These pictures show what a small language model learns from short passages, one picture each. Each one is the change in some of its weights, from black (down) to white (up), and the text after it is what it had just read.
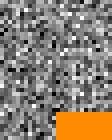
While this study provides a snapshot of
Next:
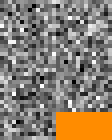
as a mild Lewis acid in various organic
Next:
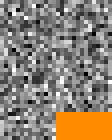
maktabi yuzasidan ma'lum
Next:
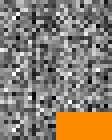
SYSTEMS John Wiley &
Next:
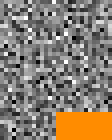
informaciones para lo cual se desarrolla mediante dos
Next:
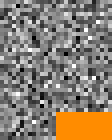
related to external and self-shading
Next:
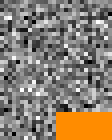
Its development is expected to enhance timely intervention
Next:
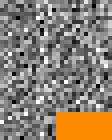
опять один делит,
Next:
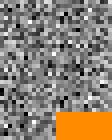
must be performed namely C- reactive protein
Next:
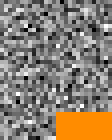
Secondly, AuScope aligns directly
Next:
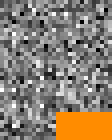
una atmósfera para que sea habitada
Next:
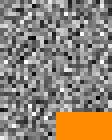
tentang Lembaga Perlindungan
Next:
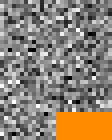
and ENSNARE-based insulation of
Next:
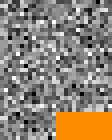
the functioning of the digital educational space were
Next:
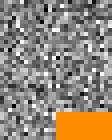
can be derived from the available geological information.
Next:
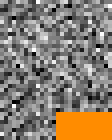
cartographie des praticiens, mais
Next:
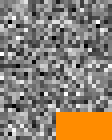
cycling of p waves that is
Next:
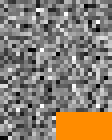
on body mass, thus supporting eating behavior
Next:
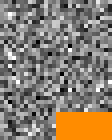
знаходиться в тексті "De
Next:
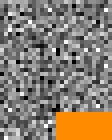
de los otros y a favor de otros
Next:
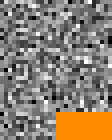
bo'lishiga erishish mumkin.
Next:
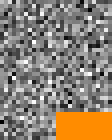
intersección de planos entre lo subjetivo
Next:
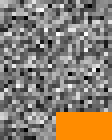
the opportunity to learn through meaningful and systematic
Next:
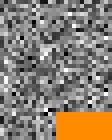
context at the selected use case test sites introduced in
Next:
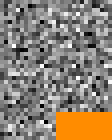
of Pharmacy and Technology, Salipur,
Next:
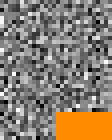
B., Novika, & Maulida.
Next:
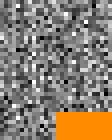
складним багатовимірним
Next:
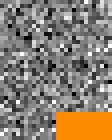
бадий тафаккури ҳамда
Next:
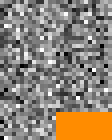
кровь доносит вещество до
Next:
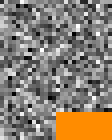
to 3, respectively. Figure 1. The
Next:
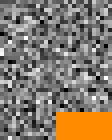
(State Court, Fulton
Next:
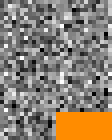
тасаввуф тарихи,
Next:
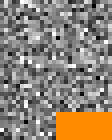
rivojlanishiga ijtimoiy tarmoqlar va virtual
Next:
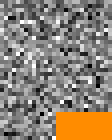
(2016). Comparison of lecture-based learning
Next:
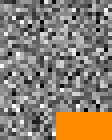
approach, while carefully avoiding the
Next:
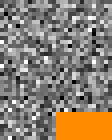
eleições para a diretoria a cada
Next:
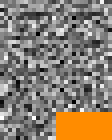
yangi qoida, me'yor,
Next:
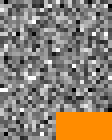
to the corresponding dimethyl acetals
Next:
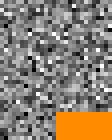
проявляется прежде всего в
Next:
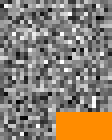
so'na boshlaydi. Bu esa
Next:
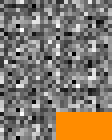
J. C.; SILVA, C.
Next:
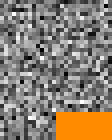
He participated in California's
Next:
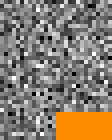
and exposed only at night. The latter
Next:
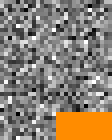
gel delivery systems can effectively deliver this drug for
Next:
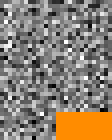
Problems Faced by Women in Higher
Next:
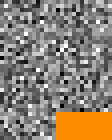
health by increasing the body's immunity. With
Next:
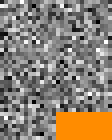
to play a key role in the instrument design, field
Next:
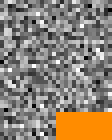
levels—from national to local—to ensure institutions
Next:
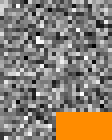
of Pharmacy, Pushkinska
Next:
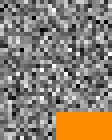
quadro: Quadro 1:
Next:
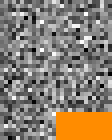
be supported as their success will build more confidence
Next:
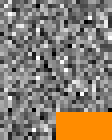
Selection (APS) algorithm (8) analyses
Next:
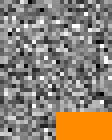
2015). Approval for the trial was obtained
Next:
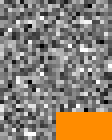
paracetamol [28]. The authors were
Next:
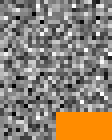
процессам, событиям,
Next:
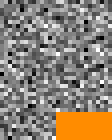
dimensional model have suggested that prediction for
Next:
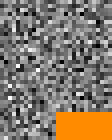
se réduit à un « complexe du
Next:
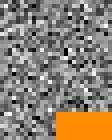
the network to optimize while minimizing the number of
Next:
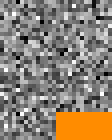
потужних основ треба починати
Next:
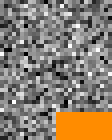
No Is transportation infrastructure provided for the group's
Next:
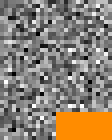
dari orang itu. Peristiwa
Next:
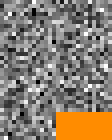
siswa. Pembelajaran
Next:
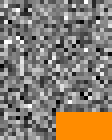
técnica del cuestionario, con el fin
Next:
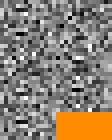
e na qualidade de vida dos usuários.
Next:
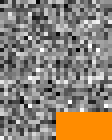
act of composition. Following the same line of
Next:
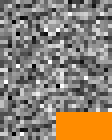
belongs to the family of transition metal
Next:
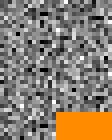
del compromiso y la motivación de los
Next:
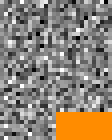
рази довша від горіха,
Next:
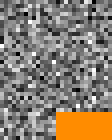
docente. Aparecen señales en
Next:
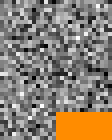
telemonitoring for urban hypertensive
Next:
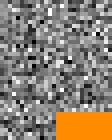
concentration in the cave is derived, mainly,
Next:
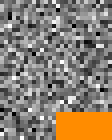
1 ♂; Irpin env.,
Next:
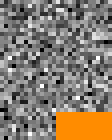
traducteur et l'auto traducteur
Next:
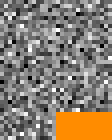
Constitucional alemán. Por un
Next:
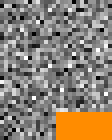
of food and beverage - related activities developed for
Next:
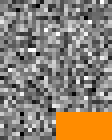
Abstract. This article is dedicated to the
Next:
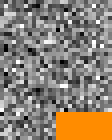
each indicator. The two figures show that indicators
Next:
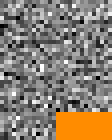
enquanto vocábulo, pode ser
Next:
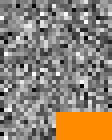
кўникмаси ва соз чалиш
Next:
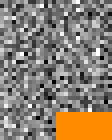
(table 2). More than 50% of them
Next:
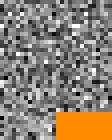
be proposed. Keywords—Numerical
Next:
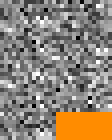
well as human factor), variations are observed in terms
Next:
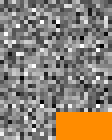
increase in service quality per unit will reduce purchasing
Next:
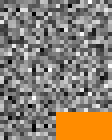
Gynae C ward Ayub teaching
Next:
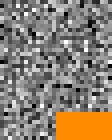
becoming emotionally upset 18. I
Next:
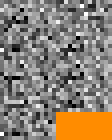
GESTÃO ESCOLAR E
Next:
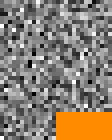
rain forest that once covered the area has been
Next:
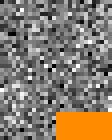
experts to annotate all pixels.
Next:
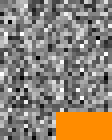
between glass thickness and glazing
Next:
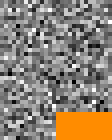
miyangizda juda ko'p
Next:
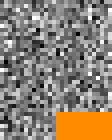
mutations due to misaligned combination and subsequent
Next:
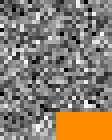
and Zunger A. J. Appl.
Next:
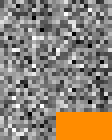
(2) learning physical made leading to learning technique;
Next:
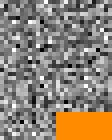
child, declaring, "The foundling
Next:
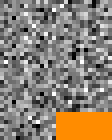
crystallises from dilute alcohol and
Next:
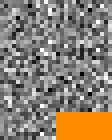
lack inclusiveness, diversity can result in
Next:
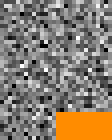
«Hablemos de sexo» presentado
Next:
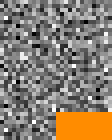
M.; Boix-Fayos, C.
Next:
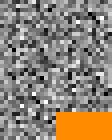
Professor EDITORIAL BOARD
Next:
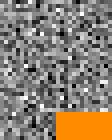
xususiy tadbirkorlik subyektlari tomonidan
